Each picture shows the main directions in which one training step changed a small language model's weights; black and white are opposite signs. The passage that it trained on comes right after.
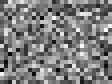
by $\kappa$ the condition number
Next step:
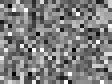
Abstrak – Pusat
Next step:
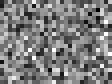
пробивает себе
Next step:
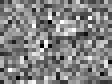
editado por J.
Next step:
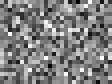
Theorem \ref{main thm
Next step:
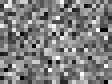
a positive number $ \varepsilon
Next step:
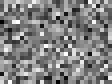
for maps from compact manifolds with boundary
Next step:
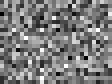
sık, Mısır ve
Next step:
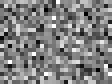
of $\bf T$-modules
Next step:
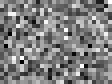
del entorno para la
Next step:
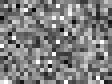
scores of each index.
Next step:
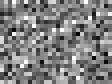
de precedentes, o que
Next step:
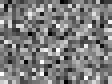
combinatorial proof when interpreted using
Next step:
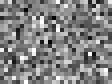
Klinikleri J Med
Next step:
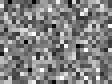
define a complex-valued analogue
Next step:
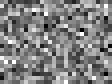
the {\em real part} of
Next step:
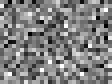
metric space $X$ admits
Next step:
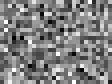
Haar cascade,
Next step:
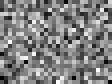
ini juga menjadi
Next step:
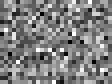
multi-period formulation.
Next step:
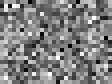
til darslari eng qulay
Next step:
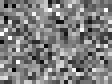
subdivision. *Journal of
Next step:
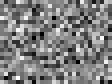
і суб'єктів
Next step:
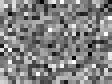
of Economic Sciences (DSc),
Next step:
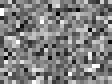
Ozodbek, S.,
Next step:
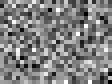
act on the framings on
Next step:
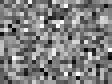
Pincherle derivative is given
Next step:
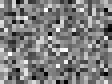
distanță până
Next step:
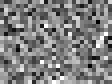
\headers{A new
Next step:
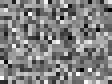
Ambrose's critique
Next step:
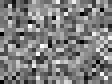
in 1941 in the context of
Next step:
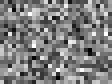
arguments in the text).}
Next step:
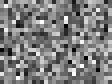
look for reactions
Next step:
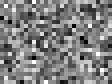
family. Additionally,
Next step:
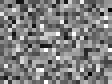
- Впервые
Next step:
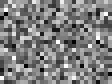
información va acompañada de
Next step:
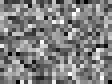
be practical, leading to
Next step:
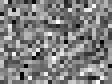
the resulting graph. When the initial
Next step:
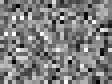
под одним центром
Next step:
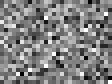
adabiyotlarda bir qator
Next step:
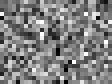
one is interested in finding
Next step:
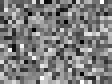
sebelumnya diawali
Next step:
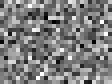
and defines a structure of Lie algebra
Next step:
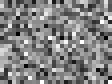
the complete tautological linear system
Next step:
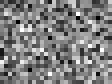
digital reference services by means
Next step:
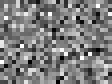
o'quv yurtlarini
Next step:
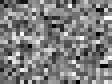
of these pairs $(k,
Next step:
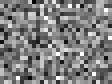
Identidad fractal Un
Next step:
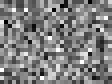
analytic surface $\mc{S}
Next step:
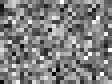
a heuristic argument,
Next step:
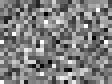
era muito semelhante
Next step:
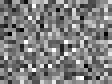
нові власні
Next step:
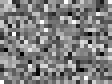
%The expected commute time
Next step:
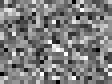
(including triangles with
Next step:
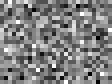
has been detected by the
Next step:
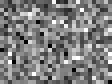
blocks are glued amongst
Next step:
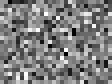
have the $p$-adic
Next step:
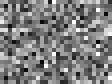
sizes of parts are repeated
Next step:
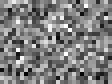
and \eqref{eq:
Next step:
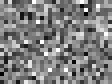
Since we are interested in
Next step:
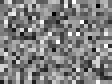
культуры картофеля
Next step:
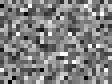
throughout. \subsection{The
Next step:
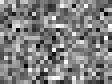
of (1): For the first
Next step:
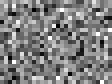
of professional education and their
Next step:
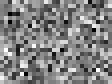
al recupero in
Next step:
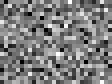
\end{multline*} Since
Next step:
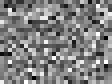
and spectral convergence in space (this
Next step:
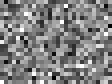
слава во веки,
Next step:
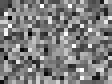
this predictive law reduces
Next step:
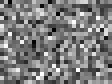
then the result seems highly
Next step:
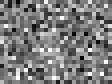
VIII вв. //
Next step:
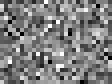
ku gustowi
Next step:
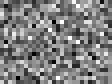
15-Ac-DON are
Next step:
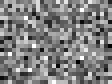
brasileiro. De maneira
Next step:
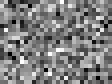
all such unions is called a
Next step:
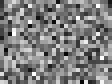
be a separable reflexive
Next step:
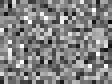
du sort des blessés
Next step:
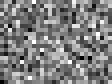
// Иқтисодий
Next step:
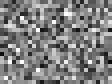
del ex Rey ante
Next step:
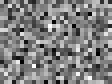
Q \cdot \sqrt{\log
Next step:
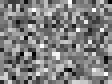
in the literature of left-invariant
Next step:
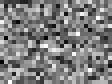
for equilibria of the form:
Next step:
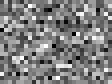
la trésorerie
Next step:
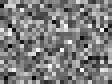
is a left ideal. It follows
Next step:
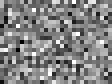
del hidrogel. Un
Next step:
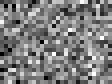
structure of movements, and
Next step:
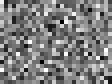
to $\R^N$, obtained
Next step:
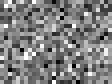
extension of $G_u$
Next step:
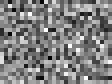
To map these parameters to the physical
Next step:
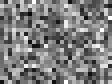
corresponding to the critical mass
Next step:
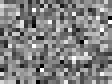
da amostra analisada,
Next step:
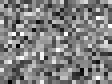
shock wave speeds are
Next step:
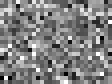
are (spherical)
